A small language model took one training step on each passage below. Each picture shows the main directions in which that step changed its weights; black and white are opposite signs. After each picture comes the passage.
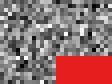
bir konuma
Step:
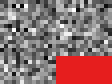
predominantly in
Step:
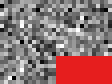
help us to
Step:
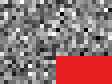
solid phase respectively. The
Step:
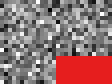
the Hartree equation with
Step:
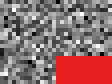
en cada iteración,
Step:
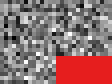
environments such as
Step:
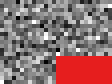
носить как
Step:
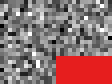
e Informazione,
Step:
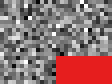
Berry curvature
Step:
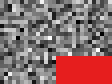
bilan aytish
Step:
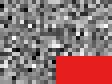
and tend to be much
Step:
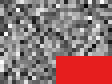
Since every $g'\in
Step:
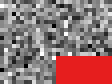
can follow the same argument
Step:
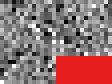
the Seminar of
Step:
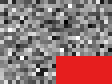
have the same number of
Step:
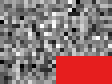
Abstract. In the
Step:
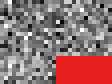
on TT rank,
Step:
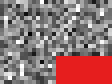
e rápido
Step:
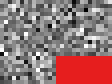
by arc length.
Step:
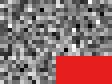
Herbst have
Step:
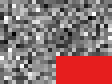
with $\Nk$ equal
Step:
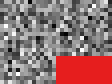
generar un modelo
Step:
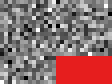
apresentar as
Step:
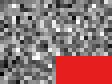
linhas de
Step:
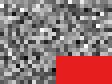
used to describe the
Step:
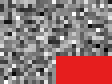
shall see how a similar
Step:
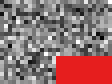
selected under the assumption that
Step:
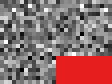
the joint decoder
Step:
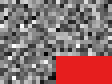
well as the resonance
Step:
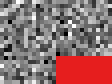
on the electron density. The
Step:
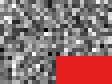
The method (which has been
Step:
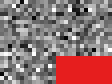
braided paired
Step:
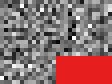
of the boost and
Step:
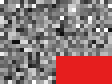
fall-off of
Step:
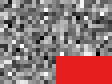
esta proteína
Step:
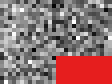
solutions $\xad$
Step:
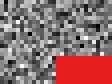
,\nabla u\left(
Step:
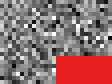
If the map is of an
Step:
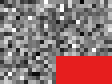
system at extremely low
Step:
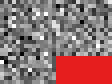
to find one unmarked
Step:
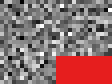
их ПДК
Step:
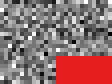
properties that the sum of elements
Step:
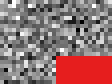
of inflation terminates
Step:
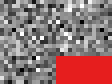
of the RG-time
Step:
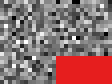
Adicita Karya
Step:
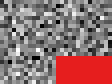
-1}\longrightarrow M
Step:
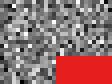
of configurations in
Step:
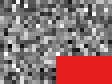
qualitative nature
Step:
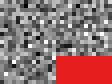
we deal with the values
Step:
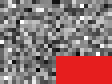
з валідації
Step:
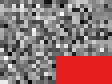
integration of QC into
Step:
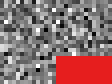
on Hi-Mia
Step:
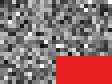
considering an approximate,
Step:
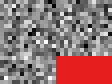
is dominated by the
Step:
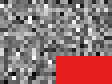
the higher-order terms would
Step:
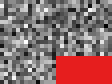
out to be useful
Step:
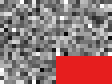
hij niet
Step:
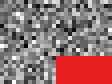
Computer and Data
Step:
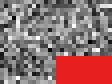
EMT distribution in
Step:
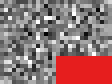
Field South).
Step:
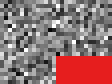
compared to baseline
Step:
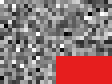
cultivars – with
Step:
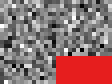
\left(n -
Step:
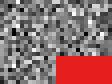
хизмати ва
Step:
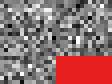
of the multiplier
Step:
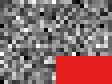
one can show that every compact
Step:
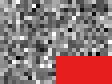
musim dingin
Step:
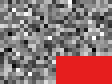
va boshqa
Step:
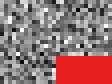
the algorithm to be presented here
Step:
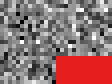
preventivas e
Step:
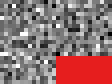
dark mediator.
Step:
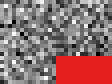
$\mathbb{T}$ is
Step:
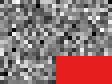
$$ Hence, and from
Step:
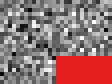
\sqrt{2 q
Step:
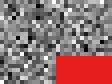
acceleration tensor, whose
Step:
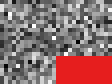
will simply be the
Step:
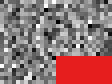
the site during a
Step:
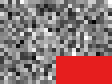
the fairly low one
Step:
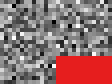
both configurations
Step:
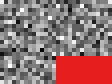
technologies, we then
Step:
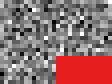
for discrete countable groups that
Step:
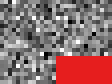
are their respective
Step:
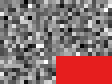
propre évaluation,
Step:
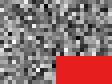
a number of basic
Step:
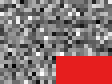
este debate se
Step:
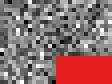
persists indefinitely
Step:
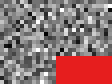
direction is explained by
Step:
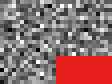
functional mechanisms,
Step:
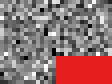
figuram entre as
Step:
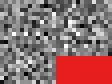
for high-intensity
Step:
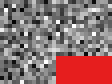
the second term on the
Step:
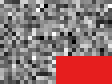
escolas. A
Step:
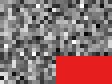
ao acesso à
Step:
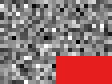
users sometimes accept
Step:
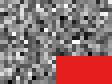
apátrida y
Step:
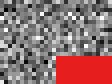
some convergence rate results of problem
